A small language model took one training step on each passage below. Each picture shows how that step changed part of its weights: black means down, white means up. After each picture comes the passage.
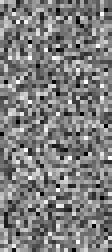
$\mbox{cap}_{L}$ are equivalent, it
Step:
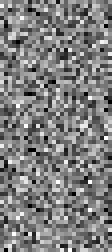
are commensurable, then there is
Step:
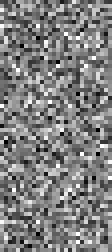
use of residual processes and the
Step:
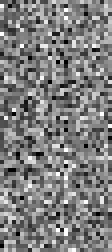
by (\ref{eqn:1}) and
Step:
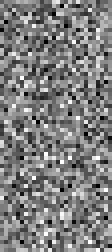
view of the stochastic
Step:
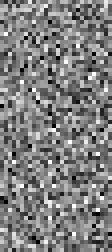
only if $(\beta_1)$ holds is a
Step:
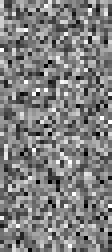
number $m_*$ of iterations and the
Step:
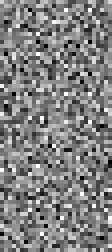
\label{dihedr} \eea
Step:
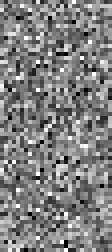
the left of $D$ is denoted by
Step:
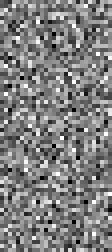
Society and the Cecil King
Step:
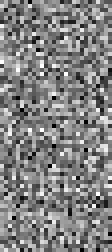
in the above expression \begin{align*}
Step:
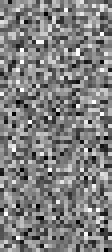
the apothem and side :
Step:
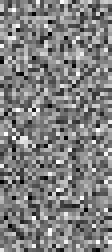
dual of $\beta^{e}$. As a
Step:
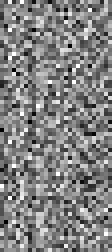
quadratic periodic spectral
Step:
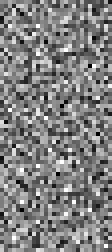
Bott gave a new direction
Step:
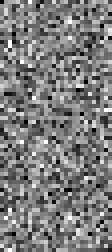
the scalars are the only elements in degree
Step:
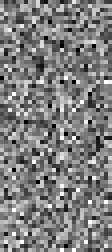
be a Riemannian manifold. Given
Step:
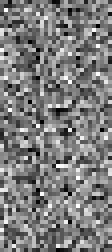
$\BSEG$ considerations, when
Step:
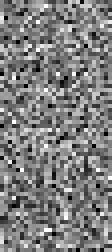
x_2$ is false. Then
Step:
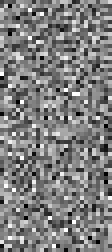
for the previous cases we have a
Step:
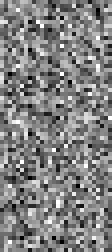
can be represented by edge-coloured
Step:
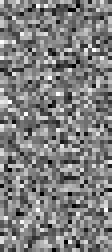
i_{\high}$. Furthermore,
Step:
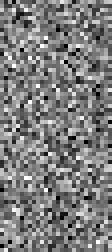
that this determinant equals $$ \pm
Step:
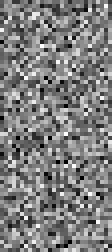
Flow Balance in Blocks:*
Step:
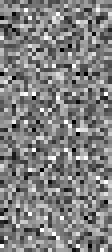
orientation and its contribution is
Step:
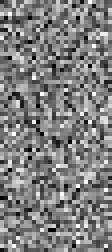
the series $\Phi$ in subsection
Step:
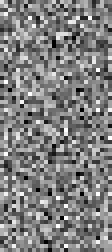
\fractt{1}{\epsilon} \leq
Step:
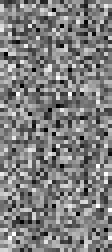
hand, the P.P controller
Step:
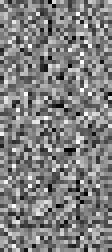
\vert) \vert v^h \vert
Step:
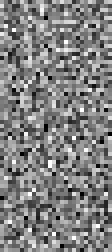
0. \end{equation} On the one
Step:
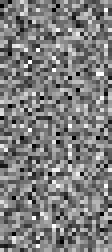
water run (left) with $\alpha
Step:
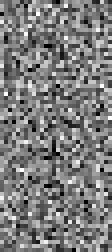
composition \eqref{comp} corresponds to
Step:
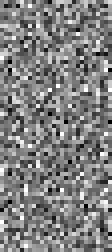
convergence of the mean square error of $
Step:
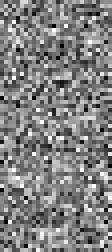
is the following: a graph $X$ is a
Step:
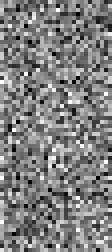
we let $\Zb:=\Xb$ denote
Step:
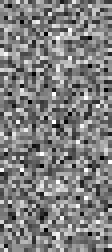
The motivation to generate such computational
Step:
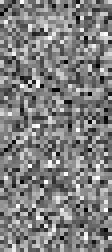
values of the thermal expansion
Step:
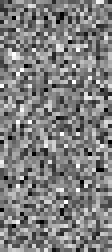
with apparently unbounded
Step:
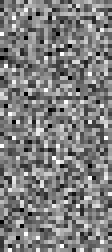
aromatic B-series such that
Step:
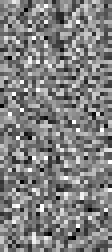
n \}$ is non-stationary.
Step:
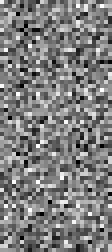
\vspace{10pt}Divergence to
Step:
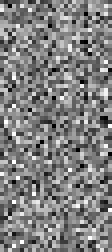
of the original problem is constant, the
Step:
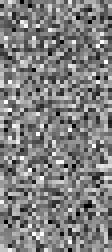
ad infinitum. [14] That
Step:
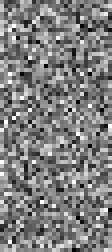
non-Gaussian model cannot
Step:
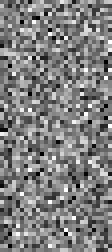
If this limit is equal to zero, then we
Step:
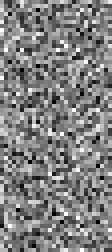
$K_d(t)$. This presents a
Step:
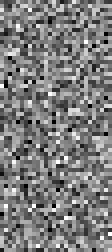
on $n$ strings. We may assume
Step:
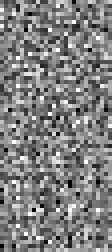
observe that the left hand side defines a
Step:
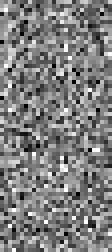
was introduced by J. Douglas
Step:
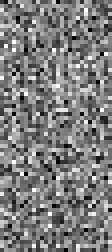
the open cluster $\C$ that
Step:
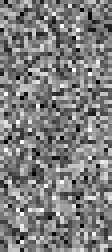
past events on the current and
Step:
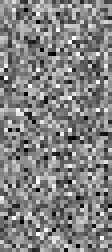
smallest for $n\geq
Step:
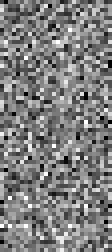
to denote the abelian category of
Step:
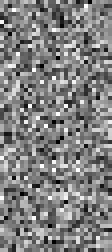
by $\left( {n \choose
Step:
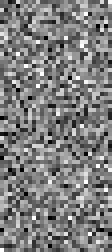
eigenfunction for $\lambda_i =
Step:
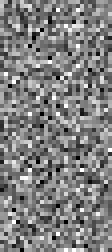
$\eps^2\Delta(\eps)$ is also
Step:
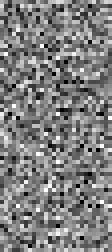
$\lambda_j^D> 0$ and
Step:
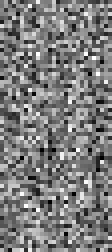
satisfies that \begin{eqnarray} \tilde
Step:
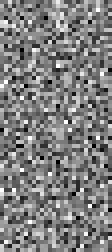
Their result assumes the generalized
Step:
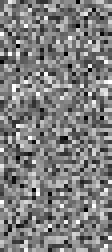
the corresponding Whitney sum of
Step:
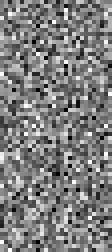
in appendix 1. It should be
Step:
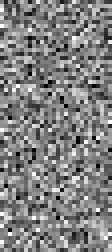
consider two cases where both $b_1$
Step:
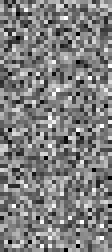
that as $N\to\infty$,
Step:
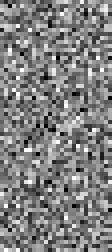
of the three dimensional Lamb's problem with
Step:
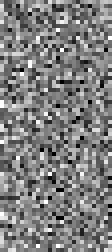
$H^2$ since $\mu \leq
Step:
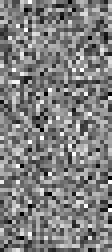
perspectives, such as the least upper
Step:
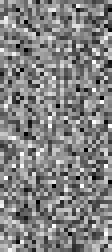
cost terms. Absorbing the
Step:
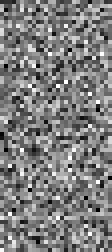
and connecting $x_1$ with
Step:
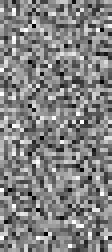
identical for the Gaussian white
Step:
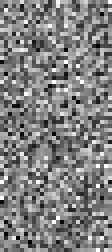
Foundation for Scientific
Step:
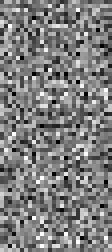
In terms of the $\SAP$
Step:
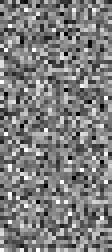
appears that these modules are really
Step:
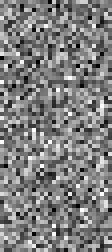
the original space can appear in our
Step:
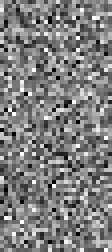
$\mathcal F_k$ there are at most two
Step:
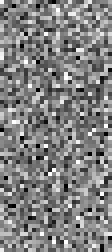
control would influence the scale of
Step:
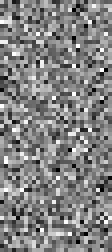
\forall m,h\in\M,\T
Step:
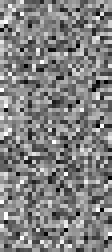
H$ with $H_0\lhd
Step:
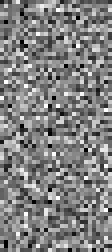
\in X$. The {\it boundary of
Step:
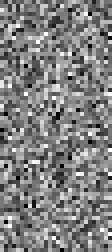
to say, there is one (\´and
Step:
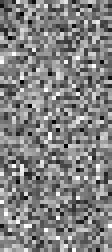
and well-positioned $0$-handles
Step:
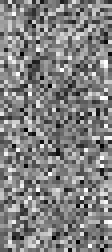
not connected the same analysis can be
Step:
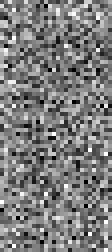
at different scales. At a
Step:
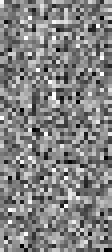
\end{equation*} By using analogous
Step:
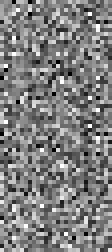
much easier to handle. Let
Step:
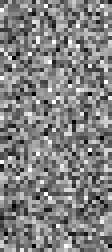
a projective module whose composition factors
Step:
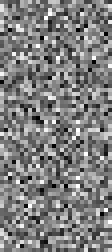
failure of components once and possible
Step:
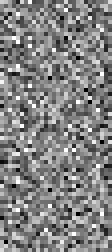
comprehensive compilation in
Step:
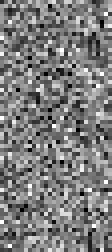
of tetrahedrons, be defined by
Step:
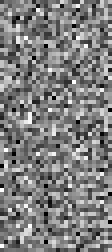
one. \subsection{} Let us now present our
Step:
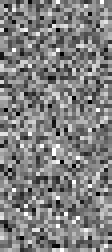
either $S$ or $T$ to
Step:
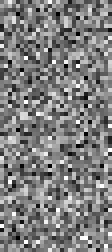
Theorem 1 to prove the multidimensional variant of
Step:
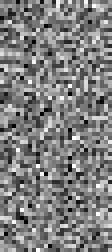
imply the equality we claim. By Theorem
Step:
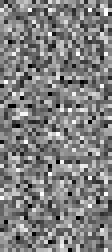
a polynomial $g_1$, while the
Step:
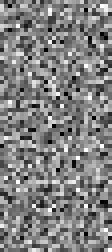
or the value of tau function on the path
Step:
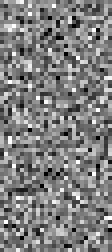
E.~Ostrovsky} and
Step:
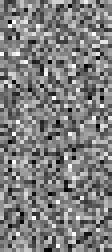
differentiable, $\mathbb{E}_{\theta}
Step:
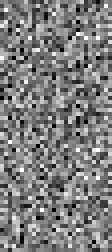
The names of the solutions are listed
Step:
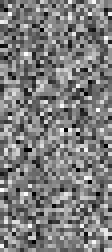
to get the first 1000 digits.
